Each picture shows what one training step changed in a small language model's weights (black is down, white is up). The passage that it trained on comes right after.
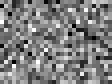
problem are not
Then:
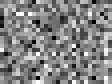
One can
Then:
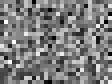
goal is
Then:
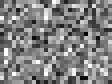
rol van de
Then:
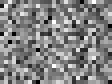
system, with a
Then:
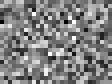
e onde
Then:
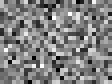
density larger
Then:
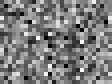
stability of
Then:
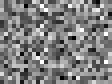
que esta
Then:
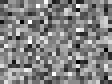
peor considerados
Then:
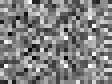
2nd order field
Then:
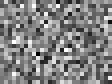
transform of this
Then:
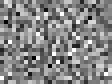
on the importance
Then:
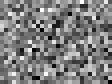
cargas de
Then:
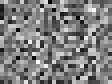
the poles
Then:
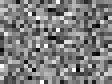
end up in
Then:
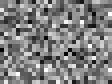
generally, the
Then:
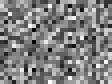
a través
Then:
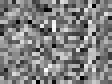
that depend
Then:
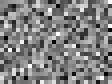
um impacto
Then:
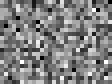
the array for
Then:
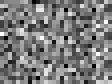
Hay una
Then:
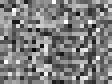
b) The
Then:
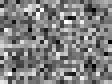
to the context
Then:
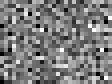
песен на
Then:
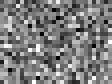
and cited
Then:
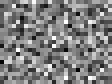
binnen de
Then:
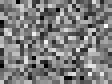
of the position
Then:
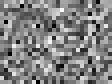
formation de
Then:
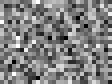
fil –
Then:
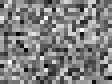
is highly
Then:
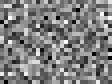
high capacity
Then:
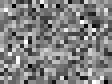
наук :
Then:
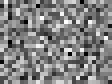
if and only if
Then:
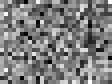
– in etwa
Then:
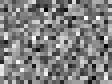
took four
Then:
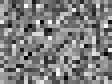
modified form
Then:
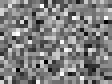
only a scalar
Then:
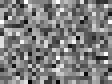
to two methods
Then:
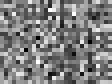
odob va
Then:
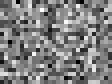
and use the
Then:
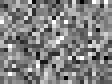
observation might
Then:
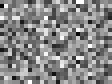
event) is
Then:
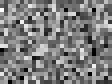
decay: it
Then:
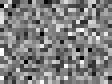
are found in
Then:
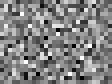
by frequency
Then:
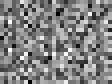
correlation function
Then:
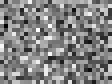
e tem o
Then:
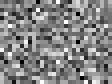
нажав на
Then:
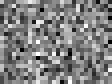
then obtain the
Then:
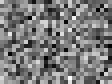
distances where
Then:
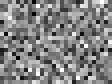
the reheating
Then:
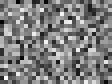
of the general
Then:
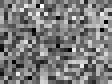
N \pm 2
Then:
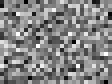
to estimate
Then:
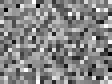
bilish -
